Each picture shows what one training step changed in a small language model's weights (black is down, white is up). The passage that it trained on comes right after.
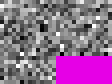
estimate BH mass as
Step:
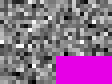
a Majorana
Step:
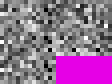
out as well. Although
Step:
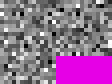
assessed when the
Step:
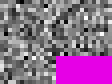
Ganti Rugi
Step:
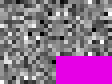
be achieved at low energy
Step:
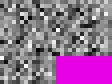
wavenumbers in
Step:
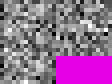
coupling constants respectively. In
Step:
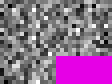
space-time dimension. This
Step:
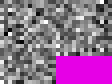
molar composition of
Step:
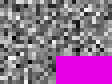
uning madaniy va
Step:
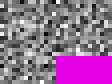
back again. Such
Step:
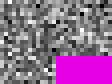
the Whisper model
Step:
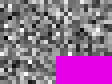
To eliminate the
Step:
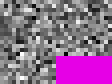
introduce the machine
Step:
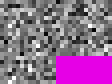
zero-point quantum to
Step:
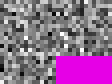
boundary $\Gamma_P$
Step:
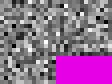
Dicha teoría
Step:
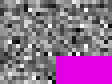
financial control, internal
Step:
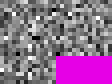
a gerar lucro
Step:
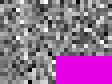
the antiferromagnetic
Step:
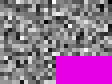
of a wave coming from
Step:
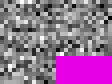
below (above) the
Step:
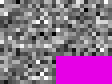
e do departamento de
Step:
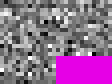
aim at finding an
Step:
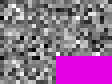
tilt angle
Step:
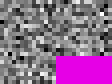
the UV emission of
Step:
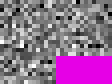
que los docentes, a
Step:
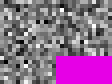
moving in external
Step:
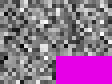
tasavvur qilish
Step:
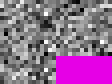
усложнить и
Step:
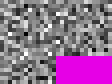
out that the sum over all
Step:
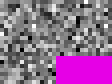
CN bands. To
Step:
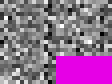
PF would then suggest the
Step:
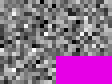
música profesional
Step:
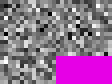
operators and market
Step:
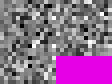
the CSFD analysis
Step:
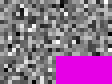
to be invoked
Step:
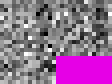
processes, such as the
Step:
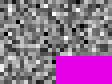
va nazoratining
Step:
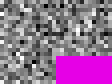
implemented in the production
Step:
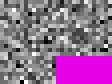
colors growing from
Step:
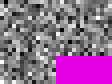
T$. This entropy
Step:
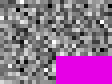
breaking of the potential
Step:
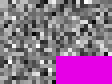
between source and sink
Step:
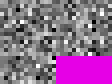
achieved by reducing
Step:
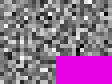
the hints on the
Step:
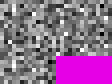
strange star in the
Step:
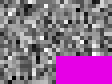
average spectral index for
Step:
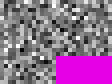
sends a linear
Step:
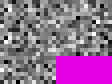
viscosity effectively
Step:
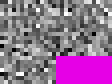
on a one dimensional
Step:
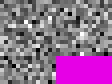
effectively suppressing
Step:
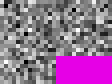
in the length of its
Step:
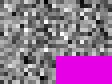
\\ \hline\hline
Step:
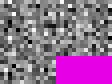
va servis institute
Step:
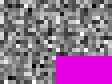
the Sixteenth
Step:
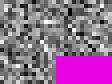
IN CATTLE
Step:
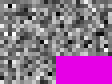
level--matching condition,
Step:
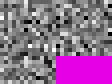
Y_1 deb
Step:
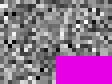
7-year observations} The
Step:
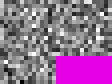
the X-ray line
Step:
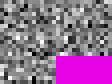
area (length)
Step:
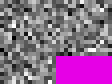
à la situation de
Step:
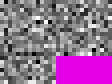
Different choices
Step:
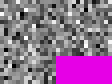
problem is interchanged
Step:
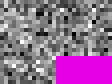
comprises about 142
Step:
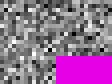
zoom on the
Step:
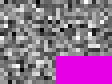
floor equivalent
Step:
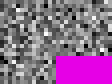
ham tuproq
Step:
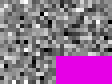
3-fold increase
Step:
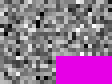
inferencing, thus
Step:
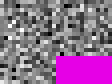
to the one-dimensional
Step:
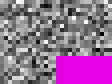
can be seen, the
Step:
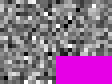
the lattice QCD
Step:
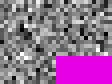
scenario, the relative
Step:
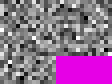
of merger:
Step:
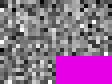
cada uno.
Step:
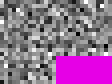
sociales. Entre
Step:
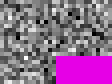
of drifting
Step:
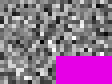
we show the 2D
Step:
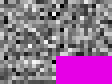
the Hungarian
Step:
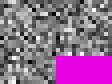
identificados os principais
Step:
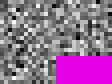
mando recaía en
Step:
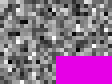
sensitive networks},
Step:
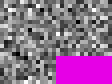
primarily responsible
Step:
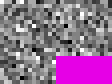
results for $n_{\rm
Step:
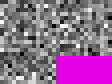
Itália. É
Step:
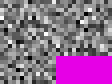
oliy harbiy
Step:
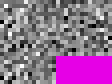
(2--3 times within
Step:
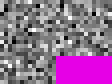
I young stellar
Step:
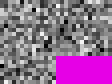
Sin efectos
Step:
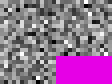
means that this kind
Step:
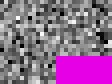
drift across system-
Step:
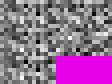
with 25 Å of
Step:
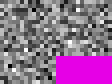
of noise and cut are
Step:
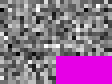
Prediction of left
